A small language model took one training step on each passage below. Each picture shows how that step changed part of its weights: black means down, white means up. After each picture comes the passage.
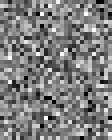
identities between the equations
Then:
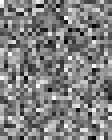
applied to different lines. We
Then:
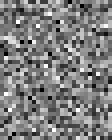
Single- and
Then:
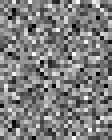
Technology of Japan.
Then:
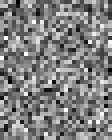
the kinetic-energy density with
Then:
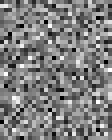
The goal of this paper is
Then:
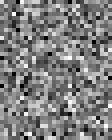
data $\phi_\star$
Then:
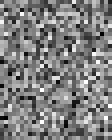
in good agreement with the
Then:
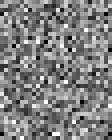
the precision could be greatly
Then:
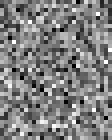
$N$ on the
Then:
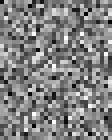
model. However, we always
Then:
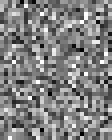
and further expanding the
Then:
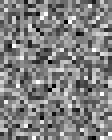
parameters have different ``scale",
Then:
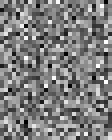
the WFPC2
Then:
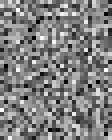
on the strength of a
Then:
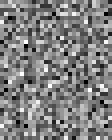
within the range determined by those
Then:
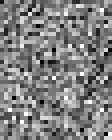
gauge), as we show on
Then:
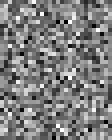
sudden changes, we
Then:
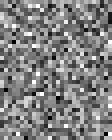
one velocity dispersions to their
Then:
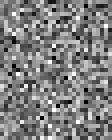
models of articulated
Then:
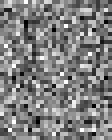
a pair of parallel edges in
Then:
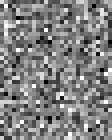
LLO satellite and LSP
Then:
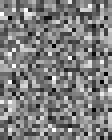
IV-th group,
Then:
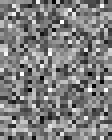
array to adapt to different
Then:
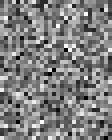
other parameters are fixed at
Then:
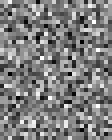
that these breakthroughs will
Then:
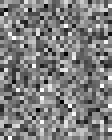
the uncertainties associated with each model
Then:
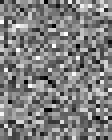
done in the same manner.
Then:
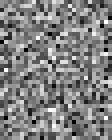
The loss added to the
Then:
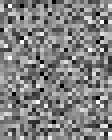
multiplet. In order to
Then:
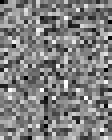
the quartic terms describe
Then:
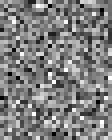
are very close to one,
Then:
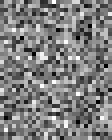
of metric (measure), this
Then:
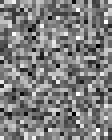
of the energy for a
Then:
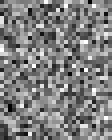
both the weak- and
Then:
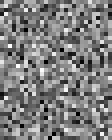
the combination of the GAC
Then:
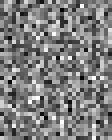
\caption{Solution of
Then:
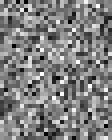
system increases linearly with the order
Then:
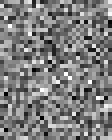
full derivation. Thomas
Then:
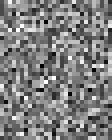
high variability. To reduce the
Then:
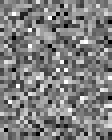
non-vanishing of
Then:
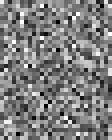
the strongly forward-peaked
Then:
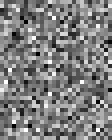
organized by the different discretization
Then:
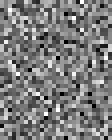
the CF and SCS
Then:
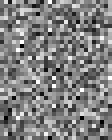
structure is found to generate
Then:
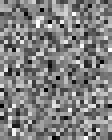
in confinement have previously predicted
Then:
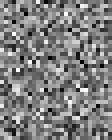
to prescription provided in
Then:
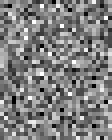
energy\footnote{If the
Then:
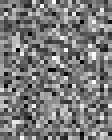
get \be \pm
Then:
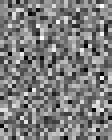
thematic palettes
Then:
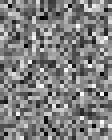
nuclear state is an experimental challenge
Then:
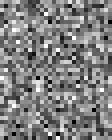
offloading, in
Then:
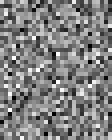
function of momentum $k$
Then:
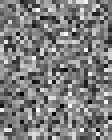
in the string oscillators.\\
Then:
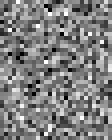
(MOND), the
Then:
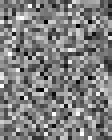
gravitational background. \bigskip
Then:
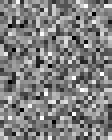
even more complicated, see a
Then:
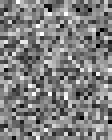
(upper panels), the
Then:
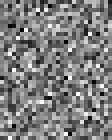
For sample sizes $n
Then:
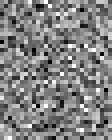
5 a and c, for
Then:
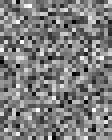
in separating the physical origin
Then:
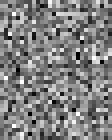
dose corresponding to the expectation
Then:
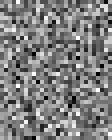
of walkers take place
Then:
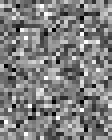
$\pi$-band Raman
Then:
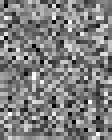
spectra were computed from 13 measurement
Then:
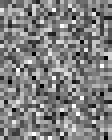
has to realize that
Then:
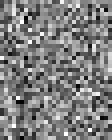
authority suppressed dissent
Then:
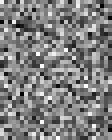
positive holes generated in the
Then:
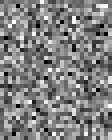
under NaCl gradients
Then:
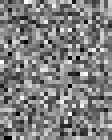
\end{figure} The
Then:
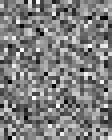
K, which was observed in
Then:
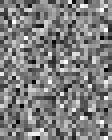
has been established between the two
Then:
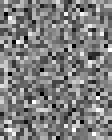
laser-based ARPES
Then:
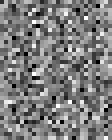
completeness, we derive the associated
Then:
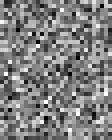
represent a severe problem
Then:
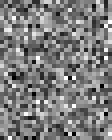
a DC superconducting interference device
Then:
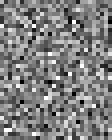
/ n$ for random
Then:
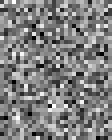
of the two strings would
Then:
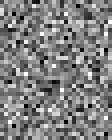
current $e^\pm
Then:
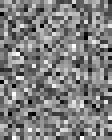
adoption of interoperable
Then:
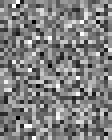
and thus this example shows that
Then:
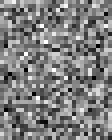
of mass when the photometric and
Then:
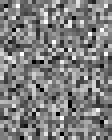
fraction as well as examine the
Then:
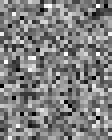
in the parameters $\alpha$,
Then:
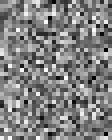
limit. Our most significant new
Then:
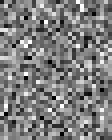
't Hooft expansion.
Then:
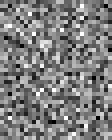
\big>$ and
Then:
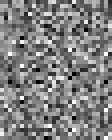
following simulation studies we also consider
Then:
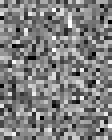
These digitizers
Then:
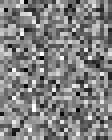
along with the nuclear potential for
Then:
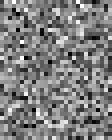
thermodynamically out of equilibrium
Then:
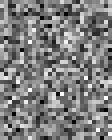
first show the behavior of
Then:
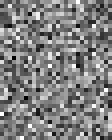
on scalar and/or
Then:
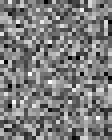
for the golden mean
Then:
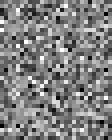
although the amplitudes are close to
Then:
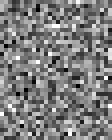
for point estimations.
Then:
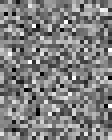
into our application~(Section
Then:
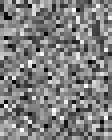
with incident energy in an interesting
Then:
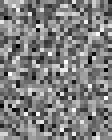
due to the smaller gap in
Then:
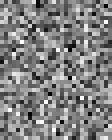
which changes the the period from
